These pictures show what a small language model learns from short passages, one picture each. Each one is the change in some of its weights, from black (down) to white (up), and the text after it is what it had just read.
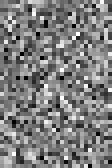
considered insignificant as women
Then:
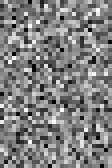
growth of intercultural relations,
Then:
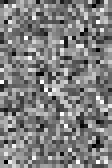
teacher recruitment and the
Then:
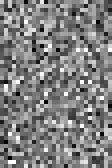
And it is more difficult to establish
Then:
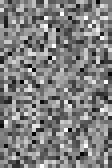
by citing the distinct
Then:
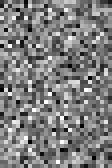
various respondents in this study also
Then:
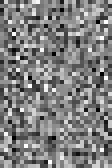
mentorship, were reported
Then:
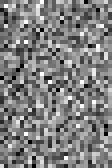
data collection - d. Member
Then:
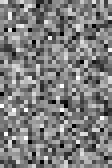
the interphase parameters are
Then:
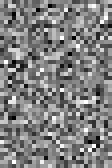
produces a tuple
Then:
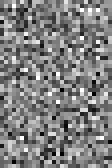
Organization (WHO)
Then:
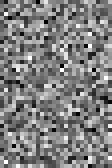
based on regular or irregular
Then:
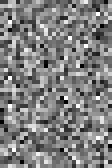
a new stage. The relationship between
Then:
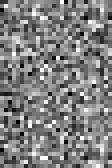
the service provided. 5.
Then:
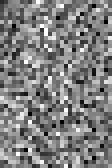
careers in, research in
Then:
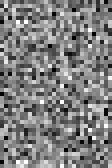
as 0.25 which is positive
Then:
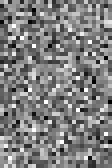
profiles aligned with their
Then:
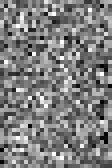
and did not exhibit any
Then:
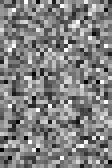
business information, maintaining business relationships
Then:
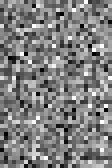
consuming short videos.
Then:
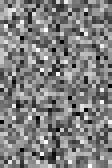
than as a precursor
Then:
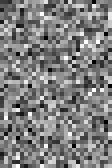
of the poets who continues
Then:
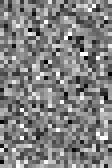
(PoH) which
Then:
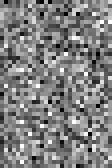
algorithms Web Content
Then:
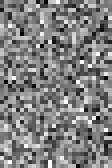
snake, smooth
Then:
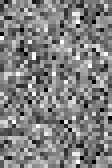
respectively. The Value of
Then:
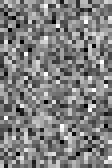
are destroyed.
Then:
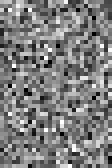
research has been instrumental in
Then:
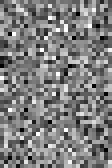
of wheat depend on weather
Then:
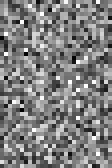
United Kingdom.
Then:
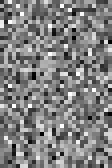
found that the ball could be
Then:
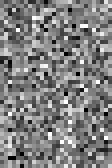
sale and bargaining,
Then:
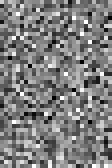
frequency, with maximal Table
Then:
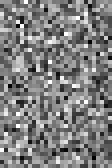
variables and in column 3 we include
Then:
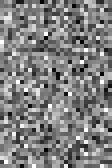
heterogeneous fibres, making
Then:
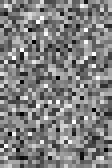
p.88) and how much
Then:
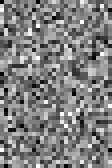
by specific abilities and other individual
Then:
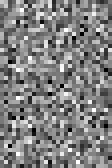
probably the best analyzer for
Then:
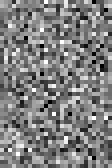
Statins are very effective in
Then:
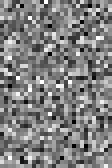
feedback ensures that the model
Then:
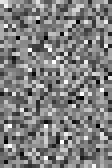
applications and network traffics.
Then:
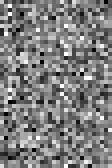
practices at local and European levels to
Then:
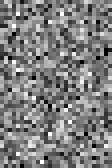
mean functions for vertical,
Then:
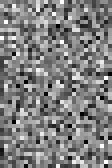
years. Maximum patients
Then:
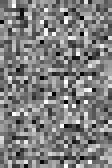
reports or reports to various
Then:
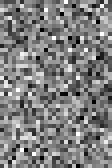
the Buddha in
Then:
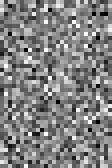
agriculture, automotive,
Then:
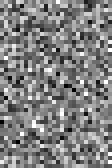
5. Question 8
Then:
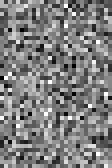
These participants appear to be aware that
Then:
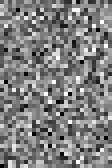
wind farms considering the new UK
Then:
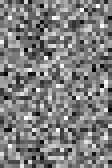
identified by WASSCE
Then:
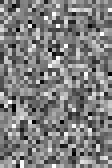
techniques to solve such problems in
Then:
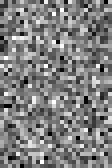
not selected for the Finals:
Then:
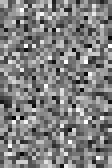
correctly and probably would have
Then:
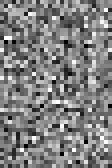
facilitates RCI’s
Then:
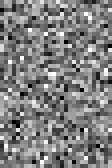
reviews with colleagues
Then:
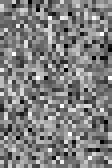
of days since the first occurrence
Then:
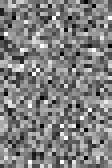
of debt. Young
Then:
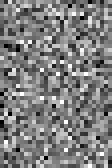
had not been possible to establish a
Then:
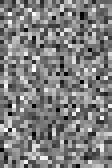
extent. In this work,
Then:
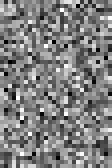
increasing their stress and burnout
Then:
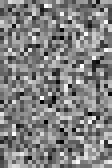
current turbulent environment as
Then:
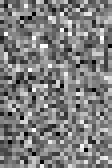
compared. By proposing specific works
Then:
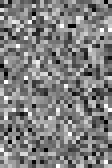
of the respective item.
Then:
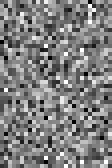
are in orbit of special
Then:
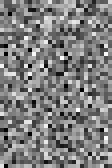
predicted kernel density
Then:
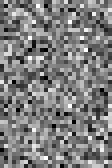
of charge. Future studies
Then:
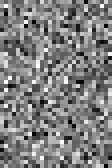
G. Koch, A.
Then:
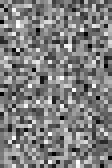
against the counterpart, which
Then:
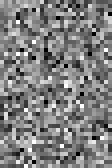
by Indian squill to
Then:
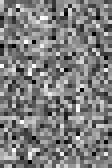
acceptable level due to intentional
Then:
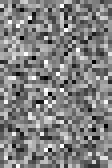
for example, the advanced
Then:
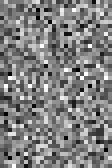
became even more noticeable
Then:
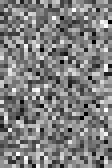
MWCNTs were
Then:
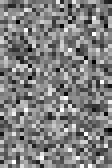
matrix shown in Table 2 is used
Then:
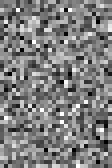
and corticocancellous
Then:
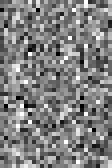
the challenge in designing this
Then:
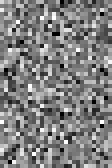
for AX and BX before
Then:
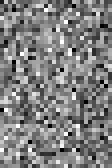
may be due to the differences in
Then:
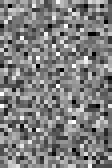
linguistics when studying
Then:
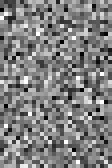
value of the spacing between
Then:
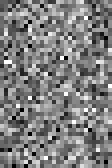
of algorithms and data structures.
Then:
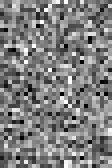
to place emphasis on certain elements
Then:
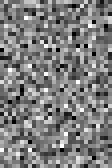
- despite differences in how
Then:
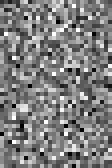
quality of financial reports is
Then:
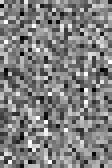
drug monitoring of AEDs,
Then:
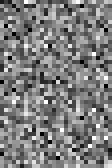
According to the results, hypothesis
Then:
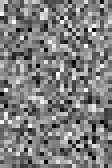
in 2021. thrived in
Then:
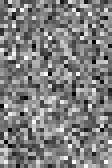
medical conditions that are treated with
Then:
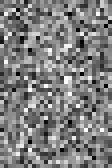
to their experiences in a variety
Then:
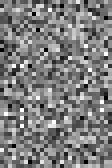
(Case 3) presented with
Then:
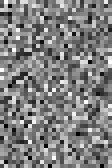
a strength of 20-30
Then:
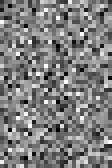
Additional operations in making leather
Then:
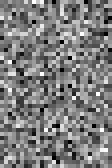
lead levels ranging between
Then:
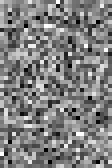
Within chapter **3
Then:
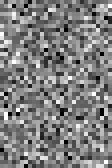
Up state duration. This
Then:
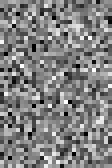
disturbed natural habitats
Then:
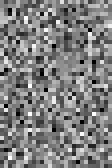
glitter technique of Cox
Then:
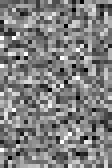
in our daily life that the city
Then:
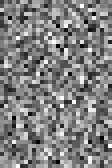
An economy can be considered to be
